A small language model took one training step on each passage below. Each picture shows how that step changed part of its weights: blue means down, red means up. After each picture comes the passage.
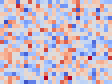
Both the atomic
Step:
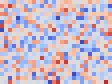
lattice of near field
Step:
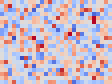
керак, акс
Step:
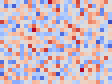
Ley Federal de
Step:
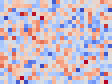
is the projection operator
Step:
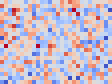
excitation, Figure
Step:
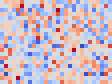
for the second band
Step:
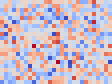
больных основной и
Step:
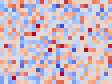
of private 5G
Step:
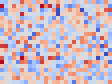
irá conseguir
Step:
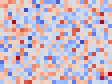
locking effect
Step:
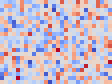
sector by 44 parameters per
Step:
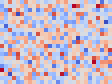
(Higgs et
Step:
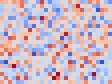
the Hamiltonian of
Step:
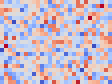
uchun Balxda
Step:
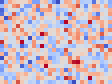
parent compounds
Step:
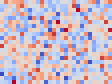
the use of osculating
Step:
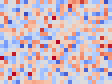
spectra remain
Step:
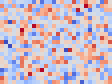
grupları bir
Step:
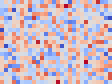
har ikkisi
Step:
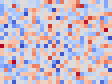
selection biases, one of
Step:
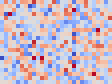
we try to modify
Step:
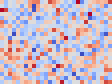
scale inferred above
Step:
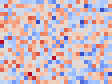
means that in the interval
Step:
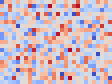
from each modality to
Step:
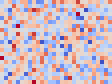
analogue pourrait
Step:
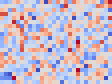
3-SAT, or
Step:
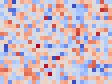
insonlar singari.
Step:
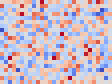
mid and high cloud
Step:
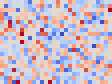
adaptation runs
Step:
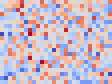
in the browser or
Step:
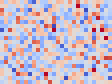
percebe-se que
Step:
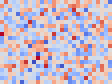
over extended regions of
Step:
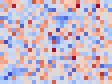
or not to go or
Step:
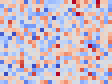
to the previously
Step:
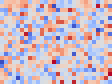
primeiras 24
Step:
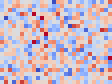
is stable and has a
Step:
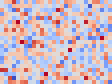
concretos dessa
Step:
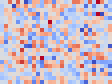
named so because
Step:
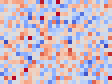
the demand. With
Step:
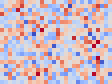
in the presence of a
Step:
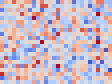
mídias sociais
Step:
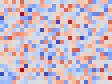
prover's kernel
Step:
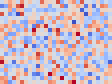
from such a scattering
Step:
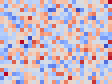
scientific applications
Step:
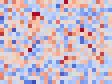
designate the soft
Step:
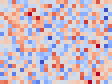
en difficulté, il
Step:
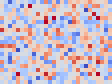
quruqlik qismi
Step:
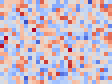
on $Sb$ are
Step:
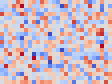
and at asymptotic
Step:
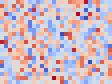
bisa mengambil
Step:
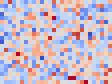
more strongly affected
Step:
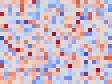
nor even which one will
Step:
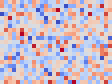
decoder paths.
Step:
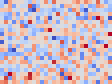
rating for each selection
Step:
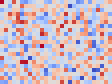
precise shape and
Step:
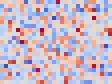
to the compact set of
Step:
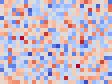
have positive energy.
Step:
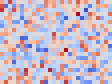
slope of the
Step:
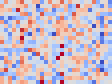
bu borada ona
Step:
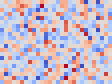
automatically by the
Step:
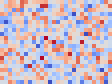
as a function SINR for
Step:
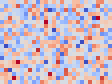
production is consistent with
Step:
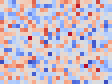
a neural network as a
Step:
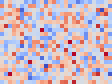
spots appeared
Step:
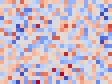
approach. We discuss
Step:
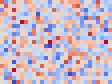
the crossover
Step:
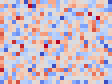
is expressed as a
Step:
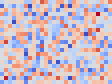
are considered only up until
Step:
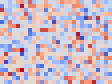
the Model producer has
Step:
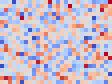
самооценка и
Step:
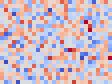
For each grid cell,
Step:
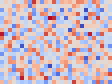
lui Maull,
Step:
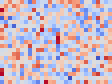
the \HD based on
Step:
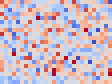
taqdim etadi.
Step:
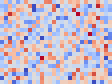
revolutionized code
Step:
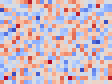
classical Langevin
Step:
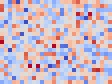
nomi Qiymati
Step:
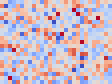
on the ensembles
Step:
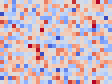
арсенал форм
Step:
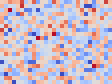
using the rest of the
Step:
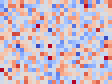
of limited space, I
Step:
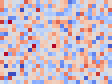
йўқ қилиш
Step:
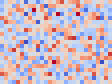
no visible presence
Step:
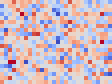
one of the urgent
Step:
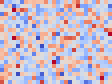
of the secular evolutions
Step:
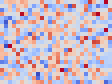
fundamental para a
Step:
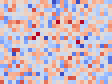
analisis hubungan
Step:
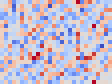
по составлению
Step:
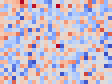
As it is well known
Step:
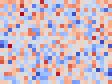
a map from the Lie
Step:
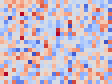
tensor NGs
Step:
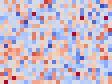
has been determined. The results
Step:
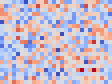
X. Barbier de
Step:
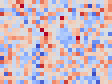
and their relaxation time
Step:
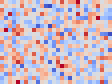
vida e à integridade
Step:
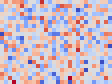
the original ML
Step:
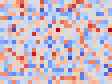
R. Pinho for
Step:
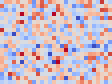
millatlarni ilm
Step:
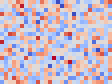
and width of the
